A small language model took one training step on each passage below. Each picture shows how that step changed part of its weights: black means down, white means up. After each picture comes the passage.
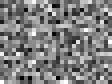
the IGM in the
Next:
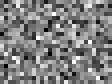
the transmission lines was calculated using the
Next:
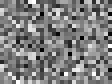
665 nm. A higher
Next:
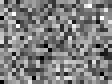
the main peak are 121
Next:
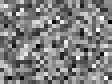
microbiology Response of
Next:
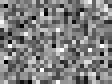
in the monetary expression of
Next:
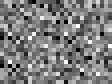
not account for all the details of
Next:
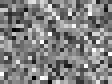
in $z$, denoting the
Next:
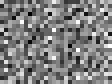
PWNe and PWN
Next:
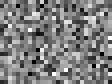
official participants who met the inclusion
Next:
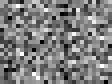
Furthermore, we have identified and
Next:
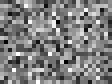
always involve the heavy ghost
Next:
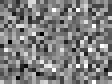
students in light of a gradual
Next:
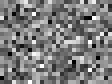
high-order control loop via
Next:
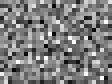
the high excitation power is used,
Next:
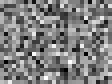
good match with the given product
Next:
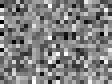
patient's visit to the
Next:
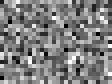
media resources with the hope of
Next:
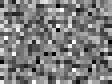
into practical applications in the years to
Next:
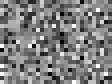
inputs will be required to be represented
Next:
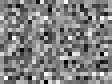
inform external stakeholders of the main events
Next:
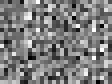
use that may be made of the
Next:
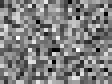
a hemisphere and
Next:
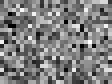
which introduces nonlinear variations in the time
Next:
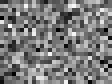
as shown in Figure 4a:
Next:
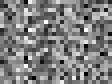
contract. Similarly, when
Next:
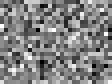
and the number of board
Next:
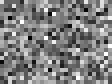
Goal G001 – Part
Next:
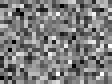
prior musical training. The study
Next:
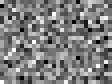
of the co-dimension one
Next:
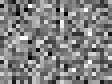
an emphasis on the structural features
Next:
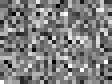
| We also compare the power consumption
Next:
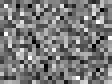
USA ²New York Institute
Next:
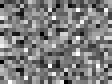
So let's try to help them
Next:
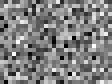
Monte S. Angelo
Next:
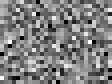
improve facial recognition performance by applying
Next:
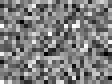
i.e. the processes are
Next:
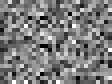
However, the main role in the
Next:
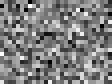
appear on both the cleaning equipment and
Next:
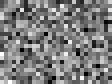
Maxwell systems. In the latter
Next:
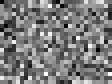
Navale *et al.*
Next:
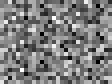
11-13 hours daily while
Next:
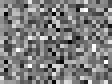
industrial relevance and machining
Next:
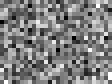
\bibitem{label2} %
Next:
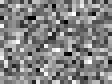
the cheap two-point
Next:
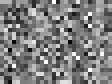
dynamics for mutually orthogonal
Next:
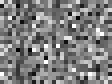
However, imputation of the
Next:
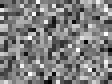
in this document are to be interpreted
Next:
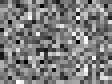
gender differences that exist between males
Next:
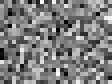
analysis} One important advantage of having
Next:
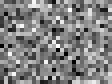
D: contain questions to determine level
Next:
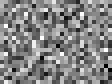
and numerical code, and same assumptions
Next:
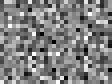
good mathematical examinations of the fundamental
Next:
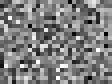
(11%), Increased
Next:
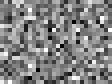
of scales between the measured properties and
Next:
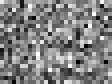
BC, which necessitates a
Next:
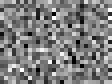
lab frame. This new type of
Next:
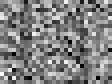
data logger. The test results
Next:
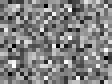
pink, blue, and green
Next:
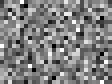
nature. However, it is
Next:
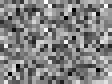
E. Fleming,
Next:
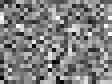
2020 according to the World Health
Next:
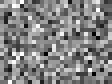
order with dilute magnetic disorder
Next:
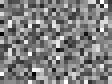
\sum\limits_{\sigma =
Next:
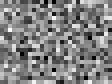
with an average union duration of
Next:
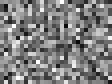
The conductance and thermopower
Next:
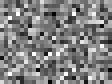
genetic determinism of the formation
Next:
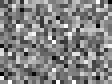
with this characteristic: at the
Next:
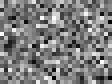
Differential expression of cell cycle
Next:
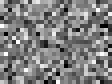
and theory curves are the same as
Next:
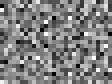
has allowed to identify the local part
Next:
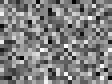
longer significant or denoted as slow growth
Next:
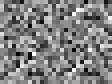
of pharmaceutical
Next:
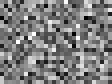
disciplines, the general public,
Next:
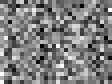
changes needed to enhance its environmental sustainability
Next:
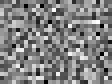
risk patients and implement timely
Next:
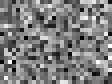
ASD that are summarized in
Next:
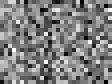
insulation material. Most buildings
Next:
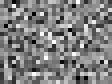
more in the Placebo
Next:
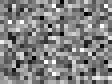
each mitosis. This dataset
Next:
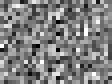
\partial_j \ln h
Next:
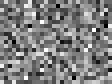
$m_\infty$ greater than
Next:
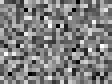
of visual stimuli that determine,
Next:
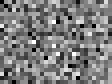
the upcoming Bioblitz
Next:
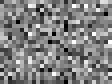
a questionnaire and descriptive analysis used
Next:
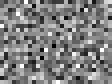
from the \besg
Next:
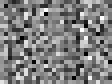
of these and other differences in
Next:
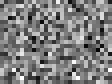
Mean and S.D social media
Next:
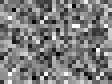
due to students who completed their
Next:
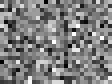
consumers in Turkey and
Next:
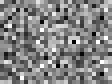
Transform (FFT)
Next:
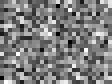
at TRIUMF
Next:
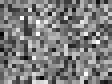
The $X_k$ are
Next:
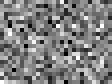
layered systems for magnetic tuning due
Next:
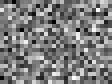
sex ratio and maternal
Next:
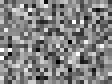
external compulsion. For
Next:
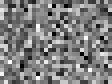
is a relative lack of observations which
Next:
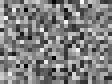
and mid-brown.
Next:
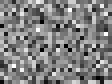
cell type investigated. (a)
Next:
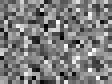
rates were estimated using the Iranian
